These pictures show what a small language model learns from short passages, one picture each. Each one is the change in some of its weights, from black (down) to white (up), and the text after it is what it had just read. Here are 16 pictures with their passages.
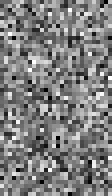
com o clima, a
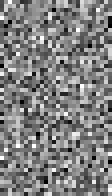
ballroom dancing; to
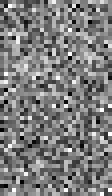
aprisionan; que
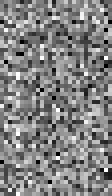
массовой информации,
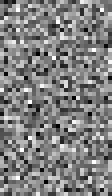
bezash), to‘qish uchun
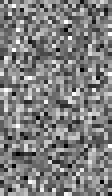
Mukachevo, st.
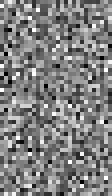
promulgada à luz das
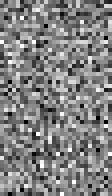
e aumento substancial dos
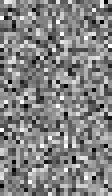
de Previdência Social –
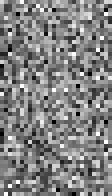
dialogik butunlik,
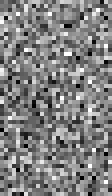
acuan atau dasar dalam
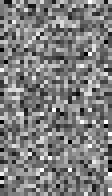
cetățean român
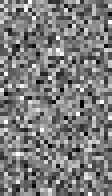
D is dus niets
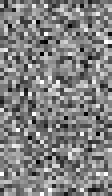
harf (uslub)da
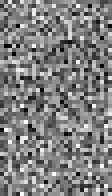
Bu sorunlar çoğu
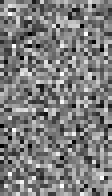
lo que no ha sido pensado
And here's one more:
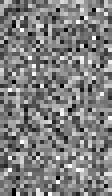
directeur een auto van
